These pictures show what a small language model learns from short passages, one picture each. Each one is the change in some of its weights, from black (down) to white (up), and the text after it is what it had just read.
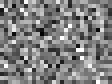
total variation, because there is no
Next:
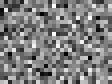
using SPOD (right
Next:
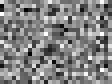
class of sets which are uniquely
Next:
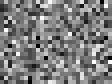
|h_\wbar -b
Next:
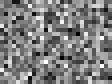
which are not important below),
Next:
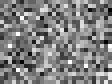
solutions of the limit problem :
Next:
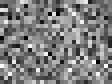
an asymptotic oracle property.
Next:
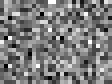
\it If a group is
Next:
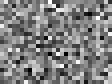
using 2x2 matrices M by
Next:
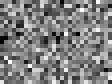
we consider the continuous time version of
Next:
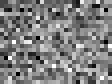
compact subset of $\H$). Hence
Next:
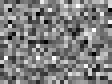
functionality by the input in
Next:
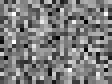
neighbors. The total weight
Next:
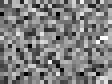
\ldots, \lambda_d
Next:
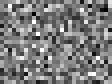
discretization points %cluster
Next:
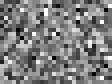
{\it (ii)} for a
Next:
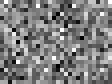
stationarity conditions for
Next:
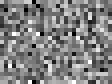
the regular case. Wlog
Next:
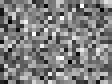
well-known, see for example
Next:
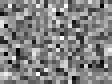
More precisely, we prove the identity
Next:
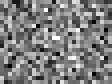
E $ to be a valuation
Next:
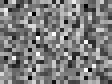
$H$ is defined in
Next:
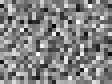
is the systematic
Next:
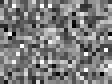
and \cat{\sigma
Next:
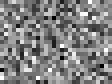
an open subset $U_0
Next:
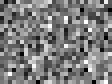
starts by constructing an
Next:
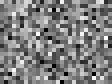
prime powers, we get
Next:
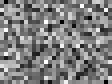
all } M \in \mathbb
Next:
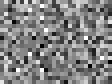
eigenvalues of the preconditioned matrix
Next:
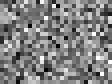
of such system we obtain the following
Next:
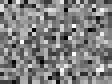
equation, \( m \to
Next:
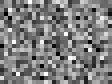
contrast to $L$, the
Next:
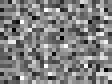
point out that, due to the
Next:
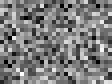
this problem, one can try
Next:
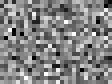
the information channel. For
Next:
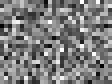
through 1/(a*r1
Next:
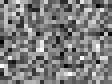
$B$ large enough, depending
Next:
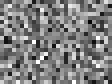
applied at a mutable vertex
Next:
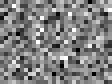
(real) rank dimension contribution
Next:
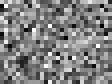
subscheme. Denote
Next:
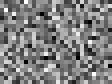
3d \right)$ as in
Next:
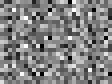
topological bicategoies
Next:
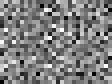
coherent structure, and
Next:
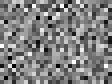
plasma equations be stable in
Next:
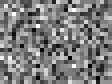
bilinear Pfister forms
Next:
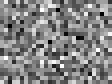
Alexandrov space
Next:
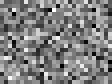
separately from this case where
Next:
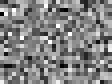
_{\gamma }u_{\gamma
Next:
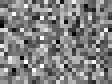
$y$-axis. This
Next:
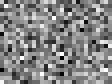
of directed Strongly
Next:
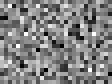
in a functorial manner,
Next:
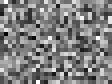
of the Airy process and
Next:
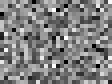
incremental contribution to the
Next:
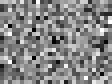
index jump theorem of
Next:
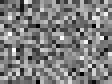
This means that there exists an increasing
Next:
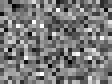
for any $\phi\in
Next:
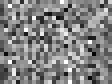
Most of these nine
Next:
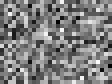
and after simple operations including
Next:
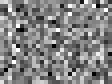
matrix) with good properties.
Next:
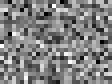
are easily implementable.
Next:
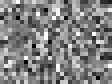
F \backslash \{n\}
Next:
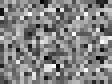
\quad \quad \quad
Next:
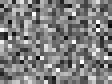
a decision-rule class
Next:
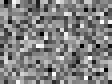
vector space of $M$. We
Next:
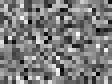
= x_1\otimes
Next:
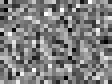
Here we merely point out
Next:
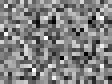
led us to the question:
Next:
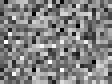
if $T'$ is sufficiently small
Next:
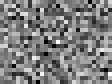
and connected reductive subgroups of
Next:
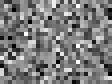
let $\varphi_i :
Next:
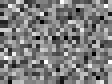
linear and nonlinear programming
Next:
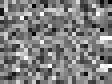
& \quad \textrm{if
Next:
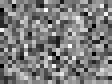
is, when the exponent from
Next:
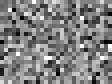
has finite moments of all
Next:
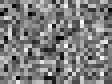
solutions are up to the final
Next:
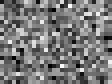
(e.g., simulation
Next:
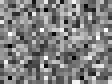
$x\in X$. An
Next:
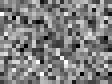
that it is an isomorphism. We
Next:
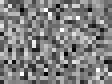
the Diophantine equation
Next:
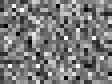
of type $D$ is by
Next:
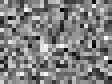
detail in the user
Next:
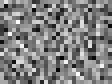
the solid line represents the true
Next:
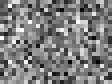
nonlinear problems, a promising
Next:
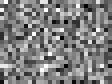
$\nabla^2 u \mathcal
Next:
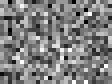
James, I.,
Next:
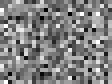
an SBC or SBI
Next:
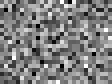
that the Tate sequence exists,
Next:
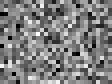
in the setting above we obtain a
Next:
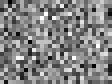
graph Laplacians resulting from
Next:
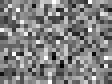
matrix weights will likely be
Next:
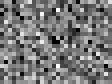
find ${\theta}^*$ that satisfies
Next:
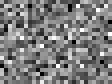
and $\psi_2$ that
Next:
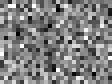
as `functions' on the
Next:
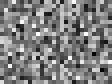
$X$ which is obtained by
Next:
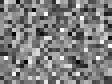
can be very complicated,
